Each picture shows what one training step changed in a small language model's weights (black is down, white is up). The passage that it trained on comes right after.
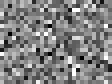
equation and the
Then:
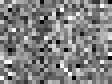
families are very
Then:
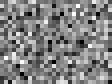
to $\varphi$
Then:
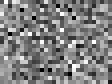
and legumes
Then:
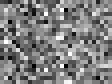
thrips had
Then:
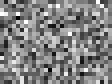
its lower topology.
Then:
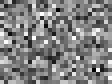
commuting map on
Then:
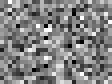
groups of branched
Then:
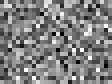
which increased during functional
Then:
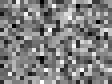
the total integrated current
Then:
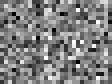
$\boldsymbol E$
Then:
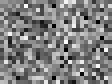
will be discussed in
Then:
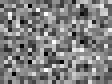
after summing up
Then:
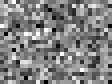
any scheme with numerical
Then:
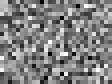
edges. Although this
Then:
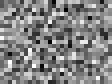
phenomenon. So,
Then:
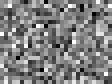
can be bounded as
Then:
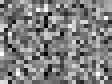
were used whereby
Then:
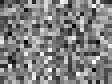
proof of Lemma
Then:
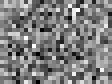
and it is shown
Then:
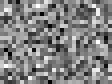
layers, that
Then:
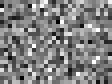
up to isomorphism of
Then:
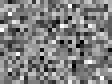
taken from the activity
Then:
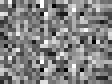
simply definable set
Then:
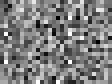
The estimate in
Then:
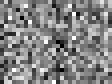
for the Riemannian metric
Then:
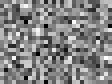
with respect to the
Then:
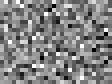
travelled to an
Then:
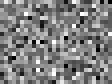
job fair.
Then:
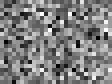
the remainder of Section
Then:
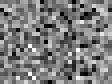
Data Mining
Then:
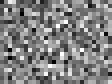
between meat
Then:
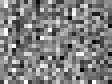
TB and subsequent
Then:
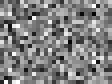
of words that appear
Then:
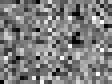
R&E community
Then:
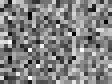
on Canopy
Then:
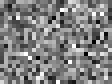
loss in fibre
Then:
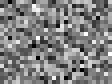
studios cannot do
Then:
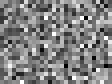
training programmes to
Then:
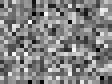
has more than two
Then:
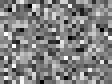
work clusters around
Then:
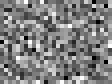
perform tasks traditionally
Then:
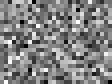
endowed with
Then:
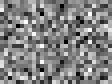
smooth real function $$
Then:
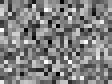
defined. }
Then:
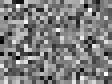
can now formalize
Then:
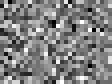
see details in
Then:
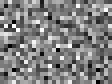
bread (as
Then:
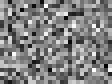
of economic activity,
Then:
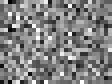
erroneous in
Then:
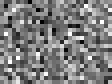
The lessons
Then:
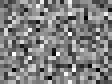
in human blood
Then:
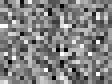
been extended to dependent
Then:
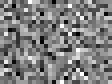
And do not
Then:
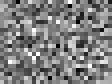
side we can use
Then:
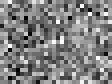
is surprising
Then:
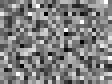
theorem shows that the
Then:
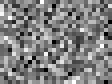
halogen derivatives
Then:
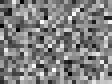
construction can be generalized
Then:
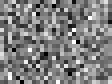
where $\c$
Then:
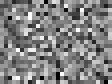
rotate the linearly
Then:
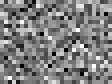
do quit.
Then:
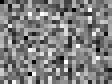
Republic of
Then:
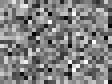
and frequency, with
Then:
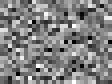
firing, was
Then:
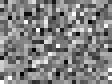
polynomials $\frak
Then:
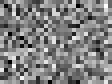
master equation,
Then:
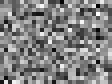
that generated all
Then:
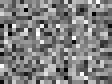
set of ascent
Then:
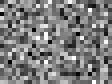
# use the right
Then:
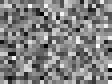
which are widely used
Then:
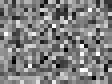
We present average
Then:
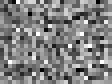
we introduce the exact
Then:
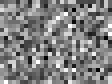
the redesign
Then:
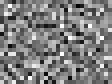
services provided by the
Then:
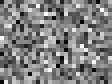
set of ordinary differential
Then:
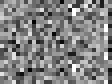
$A$ and
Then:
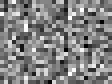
sample covariance matrix
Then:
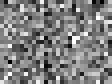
and Dynamic
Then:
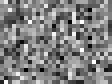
from the fact that
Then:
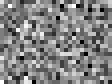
behaviors such as
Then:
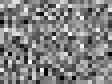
to be a result
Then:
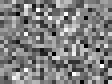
will be treated with
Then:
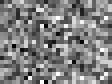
was based on
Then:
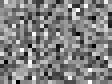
and a below
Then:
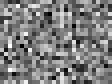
for independent inputs.
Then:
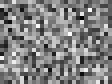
its overall size.
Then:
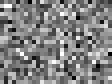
frameworks Final
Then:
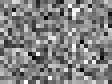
program and its equivalent
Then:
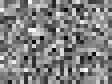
interface. Thus,
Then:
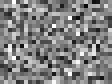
practical numerical optimization algorithms
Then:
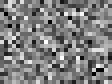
angle (°)
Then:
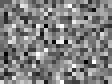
with its execution
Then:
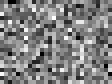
Table 2, its
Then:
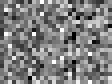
Nations Scientific
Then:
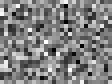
result in increased demand
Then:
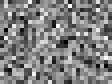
in the presence of
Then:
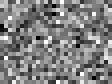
animals to
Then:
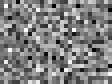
ART – The
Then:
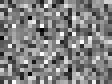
of the total
